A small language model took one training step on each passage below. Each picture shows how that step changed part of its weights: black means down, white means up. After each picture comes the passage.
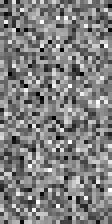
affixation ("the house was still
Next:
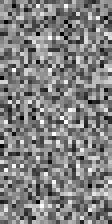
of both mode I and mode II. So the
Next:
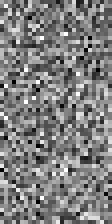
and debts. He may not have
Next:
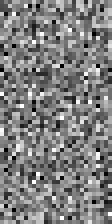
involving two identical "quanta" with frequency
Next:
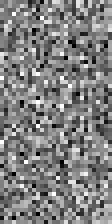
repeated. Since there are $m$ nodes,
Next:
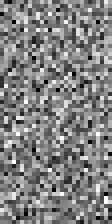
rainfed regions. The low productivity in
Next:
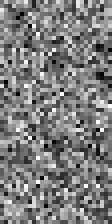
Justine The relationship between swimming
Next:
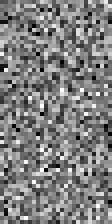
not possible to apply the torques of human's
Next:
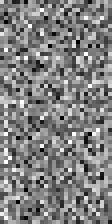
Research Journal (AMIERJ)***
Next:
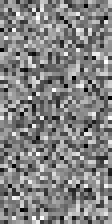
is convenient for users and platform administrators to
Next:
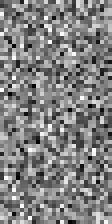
Need for better integration with models to quantify
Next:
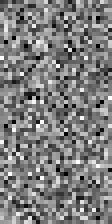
AFM case (see Fig. 2), the
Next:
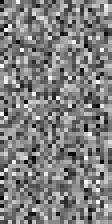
positioning, coordinated control, geometric approach.
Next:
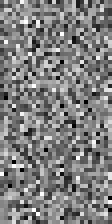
belong to the family of mesons, which are
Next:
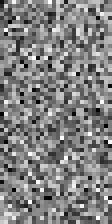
pronounced. Although the majority of
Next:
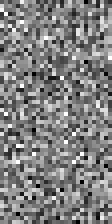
are denoted by crosses. The locations of a
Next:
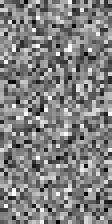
sedentary group slept an average
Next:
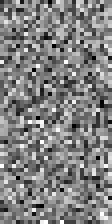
The energy dispersions are split into a series of
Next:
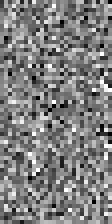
outcomes using the QA method with audio media is
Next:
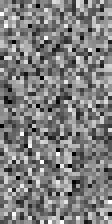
agreed with a percentage ranged between
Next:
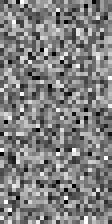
opsonization and scavenging by
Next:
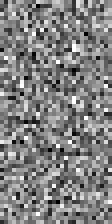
payload-independence is the empirical content of
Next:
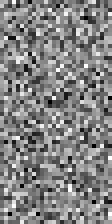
5 pus cells per high power field in a
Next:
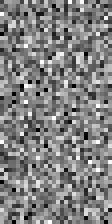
fat-tailed distributions, variance can
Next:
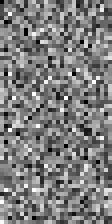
also by epigenetic factors like DNA
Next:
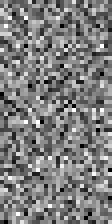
2 reveals the IC₅₀ values of
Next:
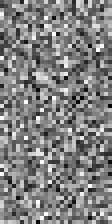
Need for Self-Actualization.
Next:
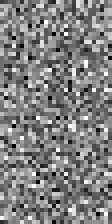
a variable number $K$ of groups of size
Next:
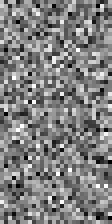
work of J.~E.~R. is also
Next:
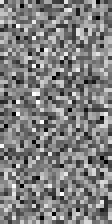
a specialized firm; conduct research within the
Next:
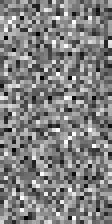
accounts for both cases, i.e.
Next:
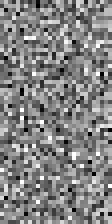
check the energy dependence in other experiments. One idea
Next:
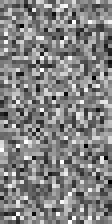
various volume equivalent radii, are shown in
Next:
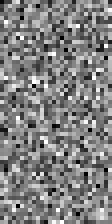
This strategy aspires to reflect this complex
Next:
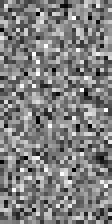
SRH information. The most sought
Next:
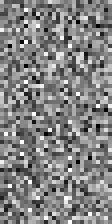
the p-epi (gray) and
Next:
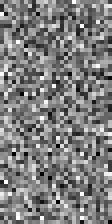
LS and HS states of SC complexes
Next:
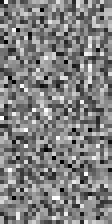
that communicative civilizations are common,
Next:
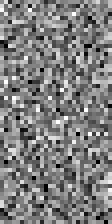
lunar surface. Following Artemis
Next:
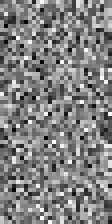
constructs a complete set of energy eigenstates for
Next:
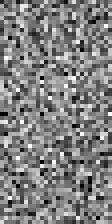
images?} \label{rq2}
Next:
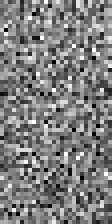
clear that the sequence of positions followed by the
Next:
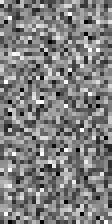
dilute hydrochloric acid when it
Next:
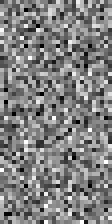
the three-zone gradient tube
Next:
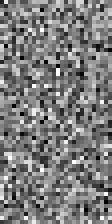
that the LRS-based composite channel is
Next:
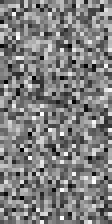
of a research work with primary intention to explore
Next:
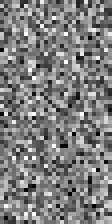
into quick relief medicines, which
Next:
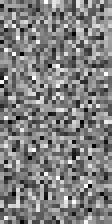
threatened by declining numbers and changing
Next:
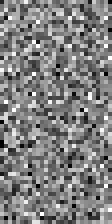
was held on September 18, 2016 and the
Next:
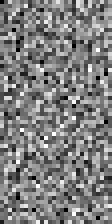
other laws and policies carried out by the
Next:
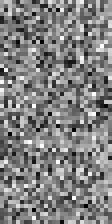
The Annexes* The Report for the
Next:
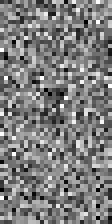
of Thailand which has significant importance
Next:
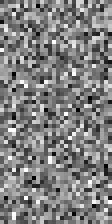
of the field in the sixties. However,
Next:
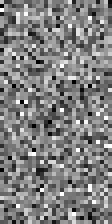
carbonator in a Calcium Looping system
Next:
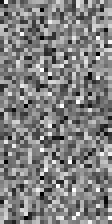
that aid for their learning, thus, their
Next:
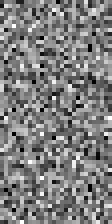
features of CAC that aided growth include
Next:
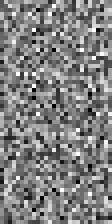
process must adapt as new information or needs
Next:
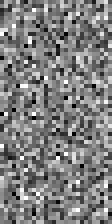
an open research data repository, where researchers can
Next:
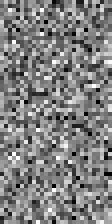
oxygen vacancies can diffuse into the film
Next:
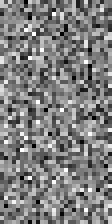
in loop quantum gravity. \newblock {\em
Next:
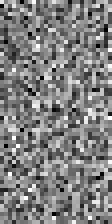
as integrated into long-term research and intervention
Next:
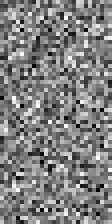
known (see for example⁵). The third mechanism
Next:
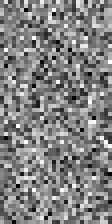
in terms of the non-commutative
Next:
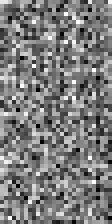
We are privileged to have the
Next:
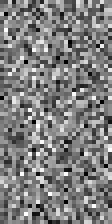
reduce energy release rate (see Fig. 10).
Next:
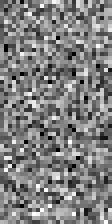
computing the $\gamma-\gamma$ optical depth for
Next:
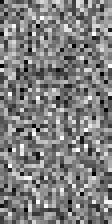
versus the neutron number of the decaying
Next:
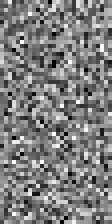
wavefunction to the desired precision, thus approximating
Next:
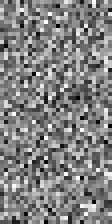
among senior secondary school students in
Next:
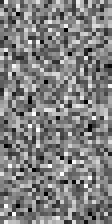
case with three-body constraint, we calculated
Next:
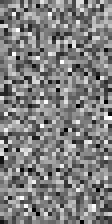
of the mother compound, Ciba
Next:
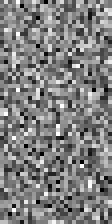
In addition, natural frequency of pile and soil
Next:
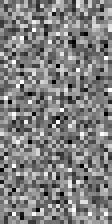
above expansion of $f$ as a power series
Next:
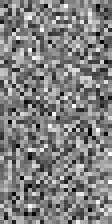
and ALT, and total bilirubin
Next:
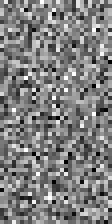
in the description of the transport process. Also the
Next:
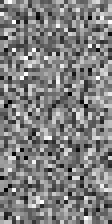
Antecedents and Relationship to
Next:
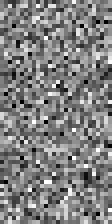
nurses about adverse drug effects and
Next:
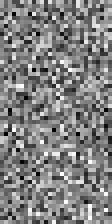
relevant phase mode \be p=\epsilon
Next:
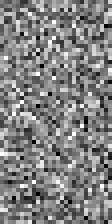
over the spin projection noise,⁵⁶ thus representing
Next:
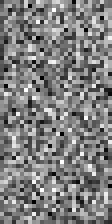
treatment methods, which are low in capital
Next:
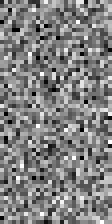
should be obtained through the relation implied by a
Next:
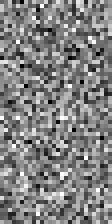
discovered during the excavation conducted in
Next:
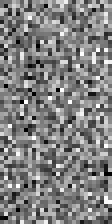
and storage. The gaseous separation product is
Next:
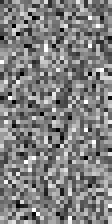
As shown, all points fall inside the
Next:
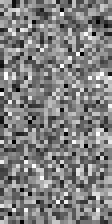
Ash value of Biscuit is =
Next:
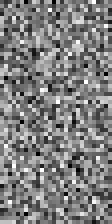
plot is to show that Level-S and
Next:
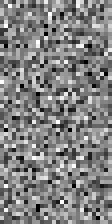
factor $m_i/m_e$.
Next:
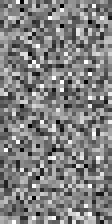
{\bibfnamefont {H.~J.}\ \bibnamefont
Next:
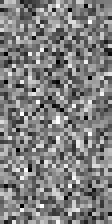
a seven dimensional sub-group of the ten
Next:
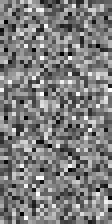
their taxable capacity (Tanzi,
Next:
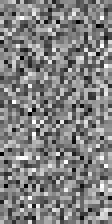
challenges and SRIA input Researchers,
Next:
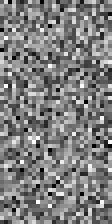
is consistent with the known high affinity of
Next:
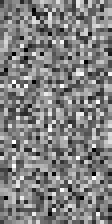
structures in seconds for CPU,
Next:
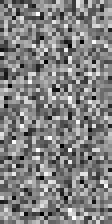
$V_2$, or both of them,
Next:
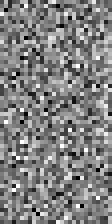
the mystery of the quantization of
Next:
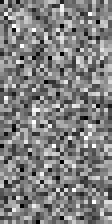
calculated by using {\tt FeynHiggs
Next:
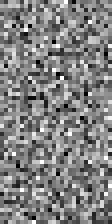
h. The solvents were removed under reduced
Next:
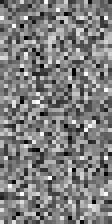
the average standard deviation of split frequencies was <
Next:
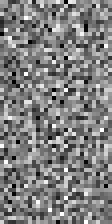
course-certificate integration 3.2
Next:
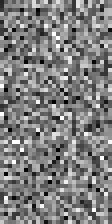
cloud subset was selected to test different methods available for
